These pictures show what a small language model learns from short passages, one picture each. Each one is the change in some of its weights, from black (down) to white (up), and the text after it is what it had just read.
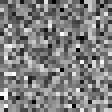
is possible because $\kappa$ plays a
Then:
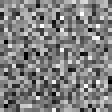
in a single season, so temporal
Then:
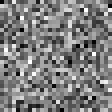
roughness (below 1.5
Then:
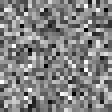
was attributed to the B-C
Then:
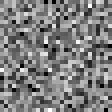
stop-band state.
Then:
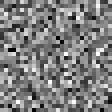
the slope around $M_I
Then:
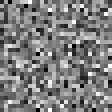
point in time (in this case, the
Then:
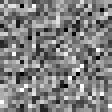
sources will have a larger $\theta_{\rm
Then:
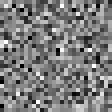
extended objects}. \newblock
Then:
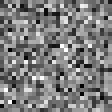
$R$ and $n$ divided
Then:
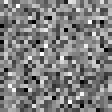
in a standard fashion and the
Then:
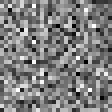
components $\psi_{\pm \pm}$,
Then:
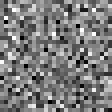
that parallelizes three
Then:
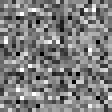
q \). We will compute the corresponding
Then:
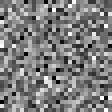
this work provides a basis for further
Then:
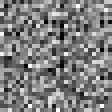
\end{center} \end{table}
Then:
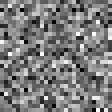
\hat \epsilon\,\hat q\,
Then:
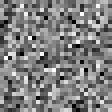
predicate $\underbar{f}$ is
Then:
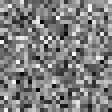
comparisons of aircraft components,
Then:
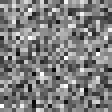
camera with a high spatial
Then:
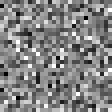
1:1:2 for the rates of
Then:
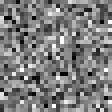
Links obtained by taking closure
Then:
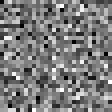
us define the cross ratios
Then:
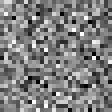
a large LS, the JUNO
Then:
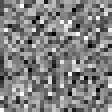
detection of overflows and array
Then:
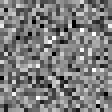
model, and that is valid for the
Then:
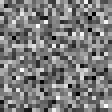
inverse D–M interaction, represented
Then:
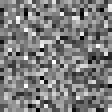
fact, for an isothermal
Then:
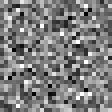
discarding terms proportional to
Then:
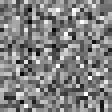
rather well, violates the
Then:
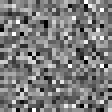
poor acoustic confinement and
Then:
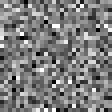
to loopy circuits. \item
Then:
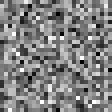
approaches, presenting the analytical and
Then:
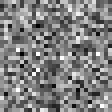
frequency modes exist in yet
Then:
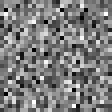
large $\tan \beta$. This means
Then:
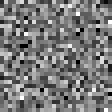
We implemented a general neural
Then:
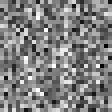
to the case $\alpha = 2$:
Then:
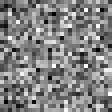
to the expression: \begin{equation}
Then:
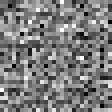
states and with their interference effects. In
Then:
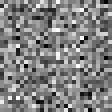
for {IRS} assisted
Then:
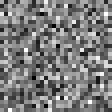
intuitive picture can be used
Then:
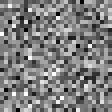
tractable surrogate prior
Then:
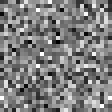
turn, electron capture on the
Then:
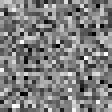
performance under co-existence.
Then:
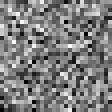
$K$ images to the pixel
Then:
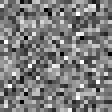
stellar reference spectrum is multiplied
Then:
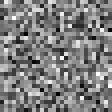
as parameters of the timing model. The
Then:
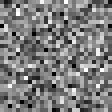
non-citation patters. was
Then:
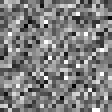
Consider a kernel of an
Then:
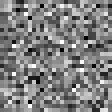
removed from analysis.} Simulated
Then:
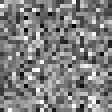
that matched the filters in
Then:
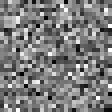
They reject SAM's
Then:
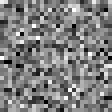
polarization \citep{wlh10}.
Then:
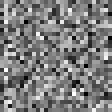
the $dI/dV$ spectrum at
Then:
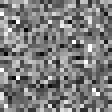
the 1D fits show is most
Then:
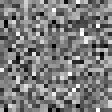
free electron ($\epsilon$). The size of
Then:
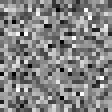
have respectively ${\cal Z}_{t}={\cal
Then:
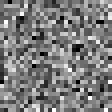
95\% error radius for sources in
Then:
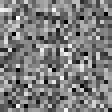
the curves, which marks the
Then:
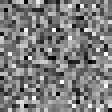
both targets. Moreover, the
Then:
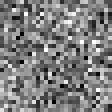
representative elementary volumes
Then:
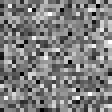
optimal analytical expression is derived given
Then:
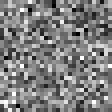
scientific observations, in both,
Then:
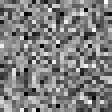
functions. Approaching the
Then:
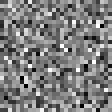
dark matter can be easily extended
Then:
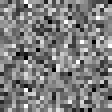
actually increases as more and more of
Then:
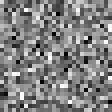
Salpeter equation comprising
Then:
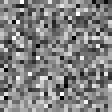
evolution of the early Universe
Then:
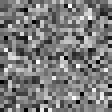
\tr e^{-\beta H}$ in the
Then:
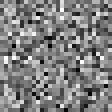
NP, in many cases at energy
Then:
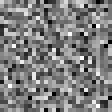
be shared and interpreted by other
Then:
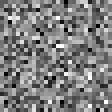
use state-of-the-art
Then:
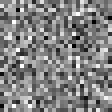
embeddings in our case) and
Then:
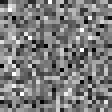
exclusion regions across a wide
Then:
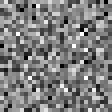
for the yield per unit volume of
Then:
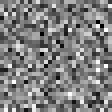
to avoid false
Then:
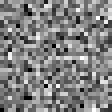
\mathbf{H}\right) \right)
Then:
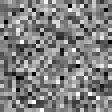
following form: \begin{eqnarray}
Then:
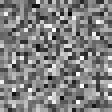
the output image. There is a further
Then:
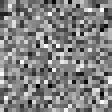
associate with co-ordinates
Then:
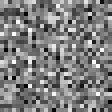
the quintic near the conifold point
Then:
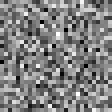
could be due to rotational support,
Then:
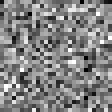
vertex in common. If
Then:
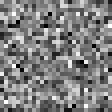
if the neutrino mass is fixed and
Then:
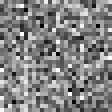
\textbf{FDR} &
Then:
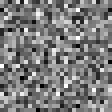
$\Delta\rho = 1$ without
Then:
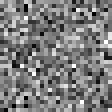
electric and magnetic charge or independent
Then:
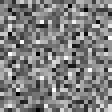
its popular interface Yalmip
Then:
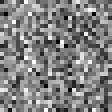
knowing that individuals should not
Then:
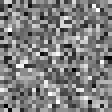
the following multiplicities, evaluated to
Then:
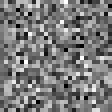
large bonding pads and
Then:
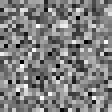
prevent policy-violating
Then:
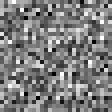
compact stars ends when the
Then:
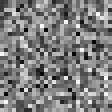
against the disentanglement of the
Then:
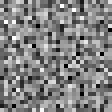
healthy" Markov
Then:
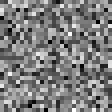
input ($\mathsf{ab\dots
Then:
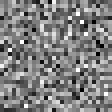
interpretation as an approximation of the
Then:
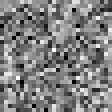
$\sim$160~ms are therefore
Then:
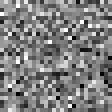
relevant species can be well
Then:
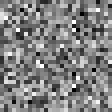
the feature remains the same (with large
